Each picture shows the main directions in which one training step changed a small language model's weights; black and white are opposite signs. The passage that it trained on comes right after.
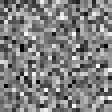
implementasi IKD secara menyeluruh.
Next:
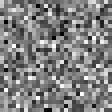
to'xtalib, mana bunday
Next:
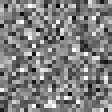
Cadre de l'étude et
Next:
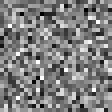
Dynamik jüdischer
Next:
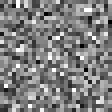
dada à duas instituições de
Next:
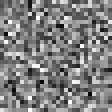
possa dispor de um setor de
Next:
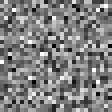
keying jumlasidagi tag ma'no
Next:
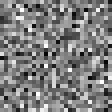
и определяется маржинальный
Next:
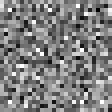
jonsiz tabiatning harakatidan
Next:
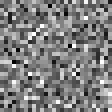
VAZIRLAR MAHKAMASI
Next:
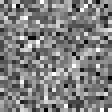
doorlopend verhaal te
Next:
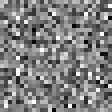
чидамли бўлиб, ҳаво
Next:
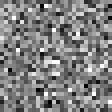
del pasado" un pasado que no nos
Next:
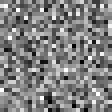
buna bağlı olarak anlamının değişmesi
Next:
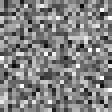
идей и мер, предпринимаемых
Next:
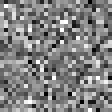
bolalar va jamiyat ehtiyojlariga
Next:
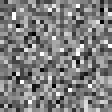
una mezcla de sensaciones porque por
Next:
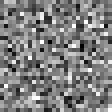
Posse (Amor controlador e
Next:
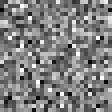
entsteht bei Kadavern
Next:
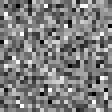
Karayev Payzillaxon
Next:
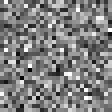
ўқитувчиларидада коммуникатив
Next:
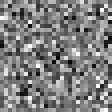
т.к. относятся к области
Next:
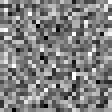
Policy Report*. Washington,
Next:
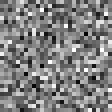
dwuznaczności – z
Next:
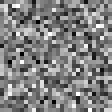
Microaprendizajes Por su
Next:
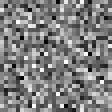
homens, é nas mentes dos homens
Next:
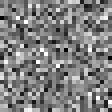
разделить функции образования и
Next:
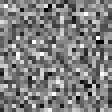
** Annahme (wo der MW
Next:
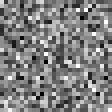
İngiltere'de Tory
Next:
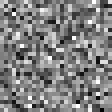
o de agora é o realce dado
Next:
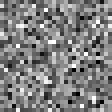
году налажено серийное
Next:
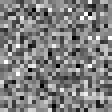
in percent Саркофаг в
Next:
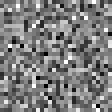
dari yang mereka hasilkan. Menjadi
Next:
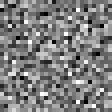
fez um levantamento em 2022 e
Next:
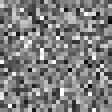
und wie die Speicherung der
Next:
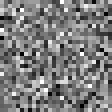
IA REGNUM. URL:
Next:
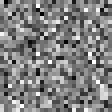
O estudo de Prado, et al.
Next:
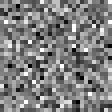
Tokoh agama lokal yang
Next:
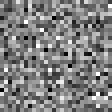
семьи составили 60 %
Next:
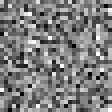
va bu diqqatimiz markazida
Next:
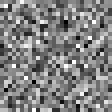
Die Dozent*innen zeigten ein
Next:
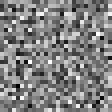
XX асрнинг 30-йилларида
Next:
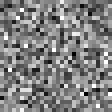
„Afsteker“ (eigene
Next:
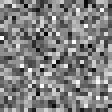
ver mucho con lo que usted
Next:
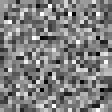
chora-tadbirlar haqida"gi
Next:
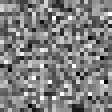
ҳар хил кимёвий
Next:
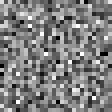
вчителя початкової школи
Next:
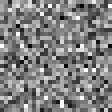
dan istri.¹⁸ CONCLUSION
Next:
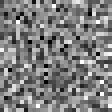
4 sampai 6 orang siswa. Dalam penelitian
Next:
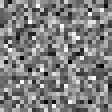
e'lon qilinayotgan turli
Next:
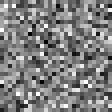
millatlarning aqliy intellektual
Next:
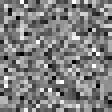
iborat. Bu yondashuv islomiy
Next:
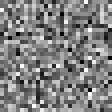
На продвинутом этапе
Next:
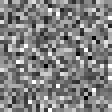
doirasining kengayishiga yordam beradi.
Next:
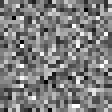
pourraient jouer un rôle
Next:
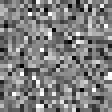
shańaraqlarda salamat
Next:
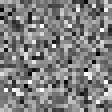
широкий набор статистических
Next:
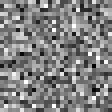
y, por último, helenismos.
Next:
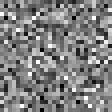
la experiencia de quien a fuerza de
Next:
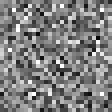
O‘zbekiston Respublikasi IIV Akademiyasi
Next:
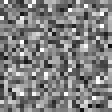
specializarea Administrație Publică
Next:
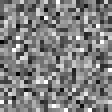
образуют эвтектику, состав
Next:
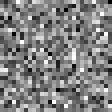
Paulo: Saraivajur, 2024,
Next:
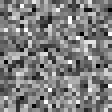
van de commissaris is
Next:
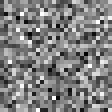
raimondii* U.
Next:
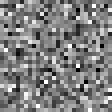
al mas grande pecador, al
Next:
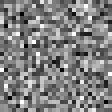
Системи візуалізації:
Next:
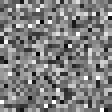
rivojlantirishida muhim psixologik mexanizm sifatida
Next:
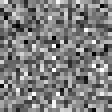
строгих форм круга,
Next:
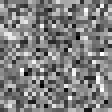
Tracking, Assessment and Rating
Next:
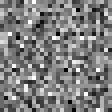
o recuerda algo”
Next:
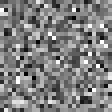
антропогенные процессы,
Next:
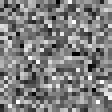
зокрема супутникових
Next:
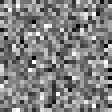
shakllantirish hamda erkin raqobat muhitini
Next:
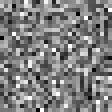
de espaço. As palavras não
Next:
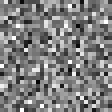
для успешного применения основных
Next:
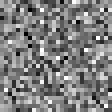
o carte care poate fi citită
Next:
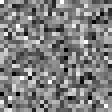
va kognitiv kompetensiyalari rivojlanishi uchun
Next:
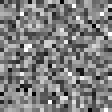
Шунинг учун ҳам ота-оналар
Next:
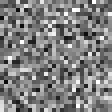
Nutzers zur Verfügung,
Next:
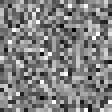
2547/III inventor raqamida
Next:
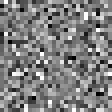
و درستکار است؛
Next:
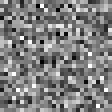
a dar a las y los profesionales las
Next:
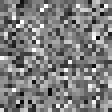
nationale de Colombie
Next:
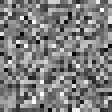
asosiy qoidalaridan ayrimlari qay
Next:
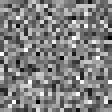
Абу Али ибн Сино
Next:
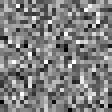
DIABETES AFTER
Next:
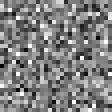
шесть недель трубки
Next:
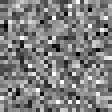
развивающаяся на фоне
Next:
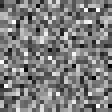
o'rta darajada rivojlanishi mumkin bo'lgan
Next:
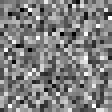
științifice dedicate spațiilor
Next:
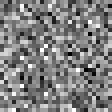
in höheren Anteilen
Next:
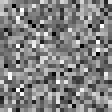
Marino MV, Di Saverio
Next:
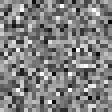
diretriz prática e operacional para
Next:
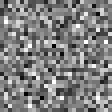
муҳитида замонавий
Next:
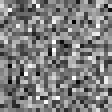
finansal bilginin gerçeğe
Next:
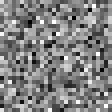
nos dicen lo que debemos
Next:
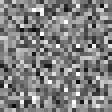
HIDUP PENDEKATAN
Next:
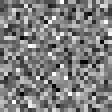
qarab turli xil preparatlarni
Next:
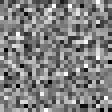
positif terhadap belanja daerah pada
